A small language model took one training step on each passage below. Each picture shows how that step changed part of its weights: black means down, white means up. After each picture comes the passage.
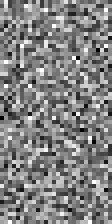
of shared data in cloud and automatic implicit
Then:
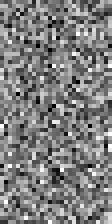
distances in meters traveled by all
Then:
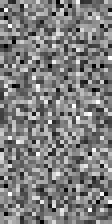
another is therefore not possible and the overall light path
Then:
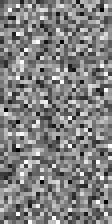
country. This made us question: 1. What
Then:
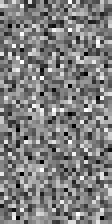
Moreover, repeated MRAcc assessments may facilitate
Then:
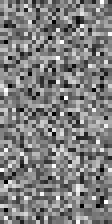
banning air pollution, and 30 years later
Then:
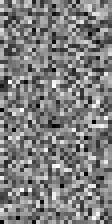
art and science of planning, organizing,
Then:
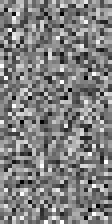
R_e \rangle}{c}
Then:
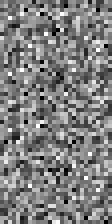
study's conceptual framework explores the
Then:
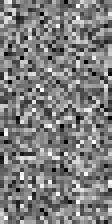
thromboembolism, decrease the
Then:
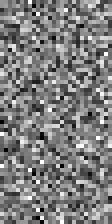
Work We conduct and publish research on the best
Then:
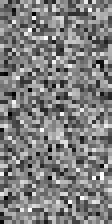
and update the model each time you follow this
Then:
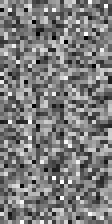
focal firm's reliability. The strategic
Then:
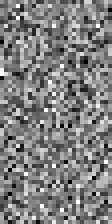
voltage and phase voltage. Stator and rotor
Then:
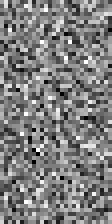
of mobile money platforms provided at a much lower
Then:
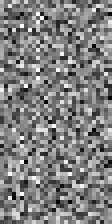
policy brief outlines main results of the RESET
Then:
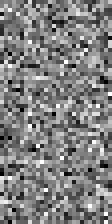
(Sobur, 2004). Referring
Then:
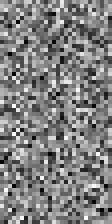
Royal Hospital and the University of
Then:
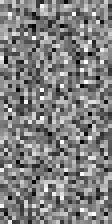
faced by the military such as soldiers
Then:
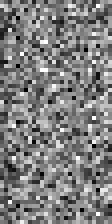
separated out immediately. Except
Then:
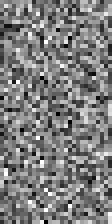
Method CSA The method of activity used in the
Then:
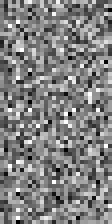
150 cm Number of measuring points 2040 points Figure
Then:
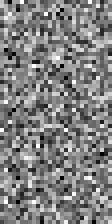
to induce invertase production in
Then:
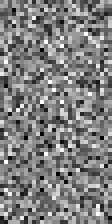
the proposed method in the course of assessing the capabilities
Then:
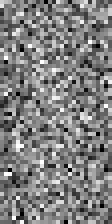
To each colored graph one can associate its
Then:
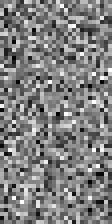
an additional method, 295 microscopy,
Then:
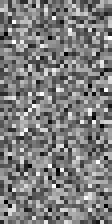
which must be assessed through high level cognitive questions.
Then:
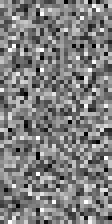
- Preimplemented power topologies -
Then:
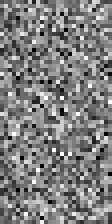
productive fluctuation in Romania. The
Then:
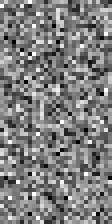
In this brief technical note we list a few options
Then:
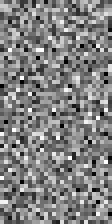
characterized. An equimolar mixture of oxime
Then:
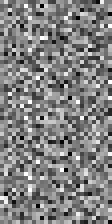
of Forestry, Samarinda,
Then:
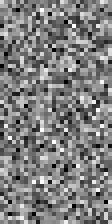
cargoes in order to reduce impact loads
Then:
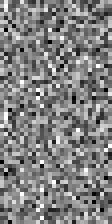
wasmannii*, task switch The
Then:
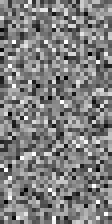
and should be avoided" (p.
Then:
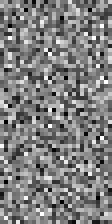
modified algorithms, as a rule, cause differences in
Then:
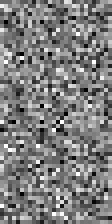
unpleasant situations with which the
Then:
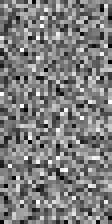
productive skill, the target of each language
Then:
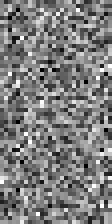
turnover intention. The study emphasises that
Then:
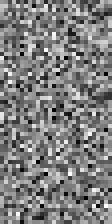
that microfinance is the primary factor improving the
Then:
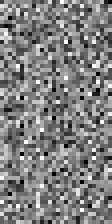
gübre ve tarım
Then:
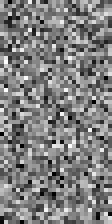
representing trauma in literature due to its
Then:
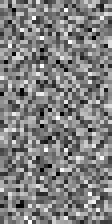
the study's sample or object. Methods for data
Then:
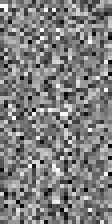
had a weight loss of 15.00±%,
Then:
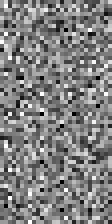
in treatment of cystic fibrosis.
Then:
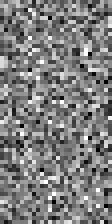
expression was enriched in the breast.
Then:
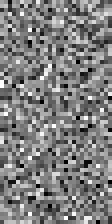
factors can be well visualized by a slope
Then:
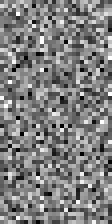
tone. Bending a note on a
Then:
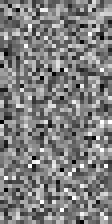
edited the work and made Figures.
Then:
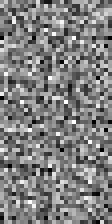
it can be used to differentiate between naturally
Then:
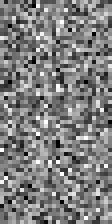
linguistically very close, there is a
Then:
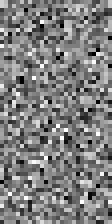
We will show that even Newtonian gravity
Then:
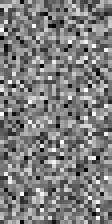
adults during the summer is registered at the peak
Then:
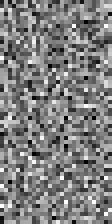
oil equivalent (Flumerfelt,
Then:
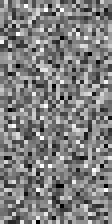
of clear instructions in language teaching. Will describe
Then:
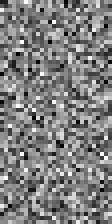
2 = agree, 3 = neither agree nor
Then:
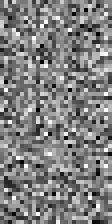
value orientations, motivation, diagnostics,
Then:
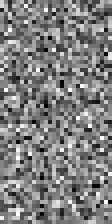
is harmful to the BRI's
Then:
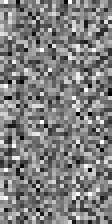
zamonaviy oliy
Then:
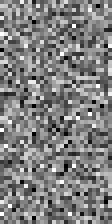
(politica* de cohesion)
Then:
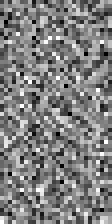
expressiveness. The purpose of the
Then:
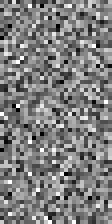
"Mkurnali" at N87
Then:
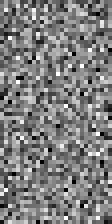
living arrangements [13], power relations,
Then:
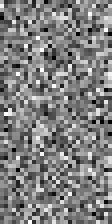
splitting the team one agent per target. This
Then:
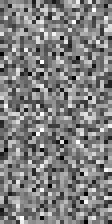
set H , that the Neutrosophic
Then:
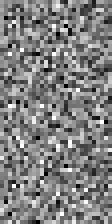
between the predicted and the actual values of rim
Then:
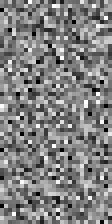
stage firstly when the child can learn easily and
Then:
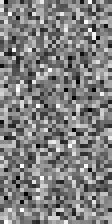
prevents exploitation which can reduce teachers' ability to
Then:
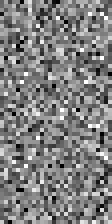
[16] Alpha Thalassemia
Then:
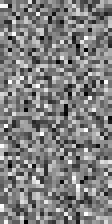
et al could not find any association of
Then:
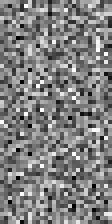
and dissemination of procedures for designing an innovative way
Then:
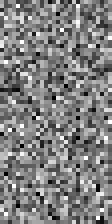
cheaper than if they had to buy
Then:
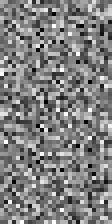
and sound sleep and calm body and
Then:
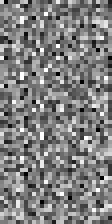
BIOGRAPHIES OF
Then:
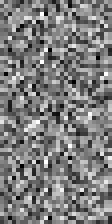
stakeholders, the natural environment, and their respective economic
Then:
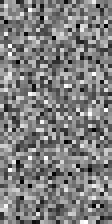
an institution-based cross-sectional survey among
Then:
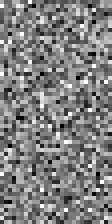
let X be a nonempty set,
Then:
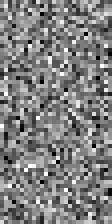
study was conducted using clinical records of
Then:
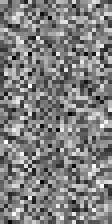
PPI Network Analysis Fig. 2 A.
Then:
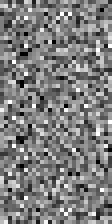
al., 2008). However, there are some studies
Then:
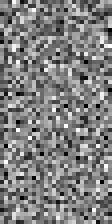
both methods. Table 3. OD /
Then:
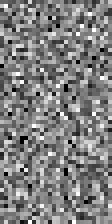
lodging have caused major yield losses.
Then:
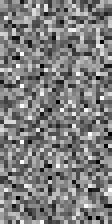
between TVET programs and labor market demands in
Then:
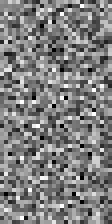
bromination of quinaldine in
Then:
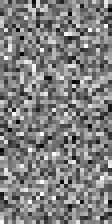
applications and metrology lab requirements. One application
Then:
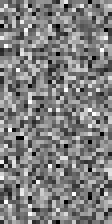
(Figure 3; Scheuer et
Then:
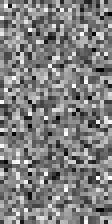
in PIF (Border Inspection
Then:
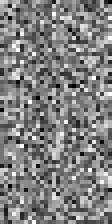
No 1 Router 2Mbps /
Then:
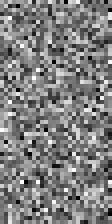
dictators Major General Ziaur
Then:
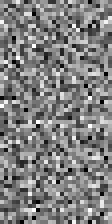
the crystallinity of the molecule.
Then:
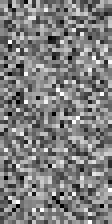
for reducing vibrations and sound.
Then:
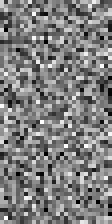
iliotibial tract acts as a
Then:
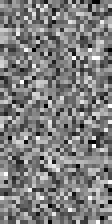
conditions in “Applicants’ Guide for
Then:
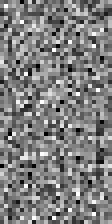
kg ha⁻¹) and dry leaves
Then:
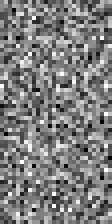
the shivering threshold. The aim of the
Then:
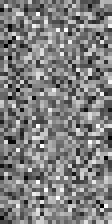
Plant Cell Biotechnology department includes
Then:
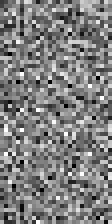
*Resour. Conserv. Recycl.*
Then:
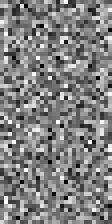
kilometers (48 miles) north
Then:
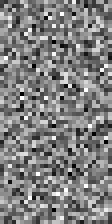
and Automated Driving and
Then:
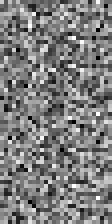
industrialisation, urbanisation, unemployment, poverty
